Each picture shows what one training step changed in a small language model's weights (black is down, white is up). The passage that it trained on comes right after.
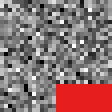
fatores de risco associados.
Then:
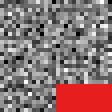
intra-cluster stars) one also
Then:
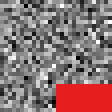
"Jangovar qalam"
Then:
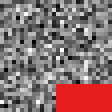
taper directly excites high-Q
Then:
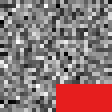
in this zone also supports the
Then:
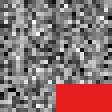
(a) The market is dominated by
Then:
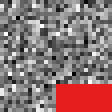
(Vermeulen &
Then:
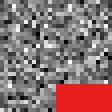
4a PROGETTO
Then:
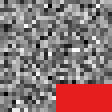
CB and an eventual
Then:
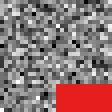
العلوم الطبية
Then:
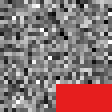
earlier and more substantial
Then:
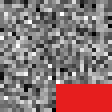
Layer. This structure promotes
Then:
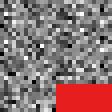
ART as a current treatment respectively.
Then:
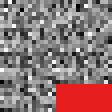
for products in all of our
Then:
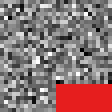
(except for 23 that was
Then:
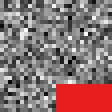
in PV generation system.
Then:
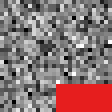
Kim \textit{et al.}
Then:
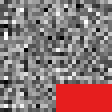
operators enable the aggregation
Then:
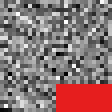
Statistics on the Brightness
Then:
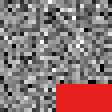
eigenvalues zero and one. We
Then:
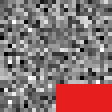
economic approach so that they are not seen
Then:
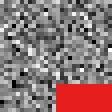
ta'limi tizimini
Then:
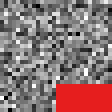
Bolshoi project of the University
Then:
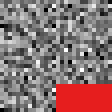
more numerous for the second component than for
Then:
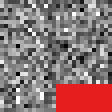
\sigma(R_i)$, this
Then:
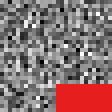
is encountered herein. At
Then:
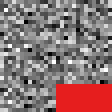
preventive measures in advance
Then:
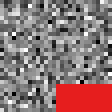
and country. # Partner
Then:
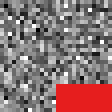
behavior is not concorded.
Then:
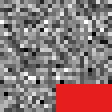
Tensors built from
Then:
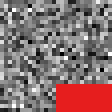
through the Chaplygin gas
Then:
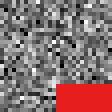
preferable to stay at states
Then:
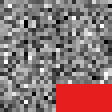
время операции
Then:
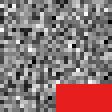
tárbiya, usil,
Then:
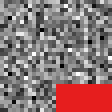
good balance between coincidence rate
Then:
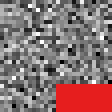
of one-dimensional probability density function for
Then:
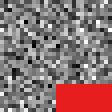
due to heavy charged particles
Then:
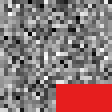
des affairistes dont celle
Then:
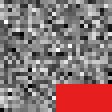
category. In contrast, for
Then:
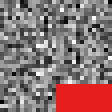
While QEMU is a
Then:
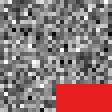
tutti i suoi
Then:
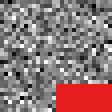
Goeritz, Jak
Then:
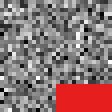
the experimental data. Have in mind
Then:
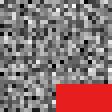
important to mention that open conversion
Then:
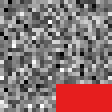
Kanatani's theory for relatively
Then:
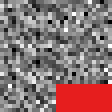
Verlet algorithm [4]. Consider
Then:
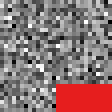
самом сокровенном.
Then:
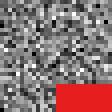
most existing methods commit to a single
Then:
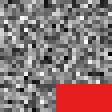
lower pulse length limit of
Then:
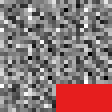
overall residential environment. The total
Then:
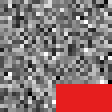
или иных логистических
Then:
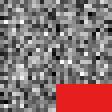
to the appearance of the resonance
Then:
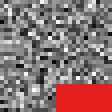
of the oracle estimator
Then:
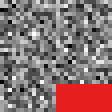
about the system only after studying the structure
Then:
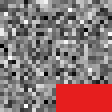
inqilob (*XVI
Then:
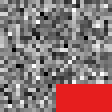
He had served Jadavpur
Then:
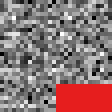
infante enquanto ser de
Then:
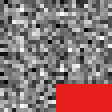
in the range 5 to 350. The
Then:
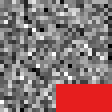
the noises $Z_{i},
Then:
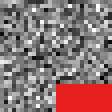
нового режима на
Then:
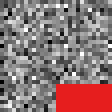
effects are not present in the observations then
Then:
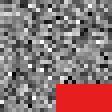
of the X-ray spectral analysis,
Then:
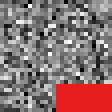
and Properties - Training in
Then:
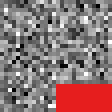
vão de 100 mm entre os
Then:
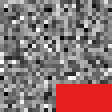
expands their scope. This article
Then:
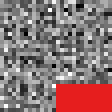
enterprise raises many further
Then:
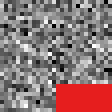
Public awareness of the
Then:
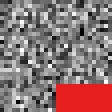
of P, K, Cu,
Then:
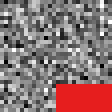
and 4 the relationships including the effects of
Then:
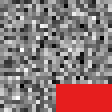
rurales d'Etat.
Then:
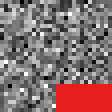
divided into two groups of
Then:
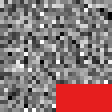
and $11.8$ respectively).
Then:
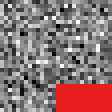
case. Such a large mass
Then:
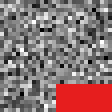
4) HTF header
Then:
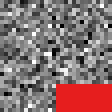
meson mixing and
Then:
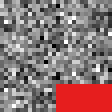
$f_{gas}$ relates to
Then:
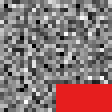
levels of automation and the specific production
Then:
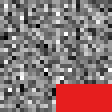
effect for a deep crack
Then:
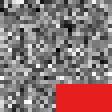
boundary of an already existing
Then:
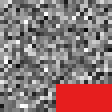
pour un remblai de 7 m
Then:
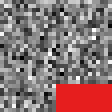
tipining asosiga ko'ra
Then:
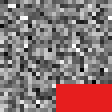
outcome measure Specify the
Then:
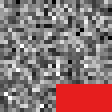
discuss some of the parametric details
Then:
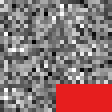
U \gsim 4 \times
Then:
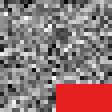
Uzbekistan, but also
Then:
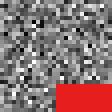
played an important role in this
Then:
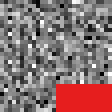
process. This practice aligns with
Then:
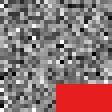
Oripov Jasurbek
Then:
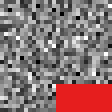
data hub [?]. The primary
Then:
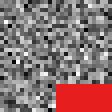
(SEM). Indeed, the
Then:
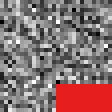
**social inclusion of
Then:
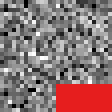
J. Bentini, Milano
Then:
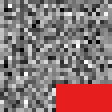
role as data science and prepare
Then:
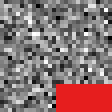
denoting different objects, have
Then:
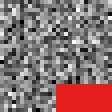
supported by this data. The
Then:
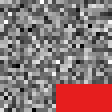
Integer Arithmetic
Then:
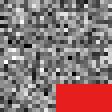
in the evaluation takes about 10
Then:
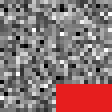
de decisão e pelo controle
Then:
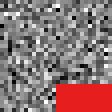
on \OURS. For
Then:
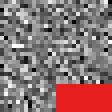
attractor solution once the Dark
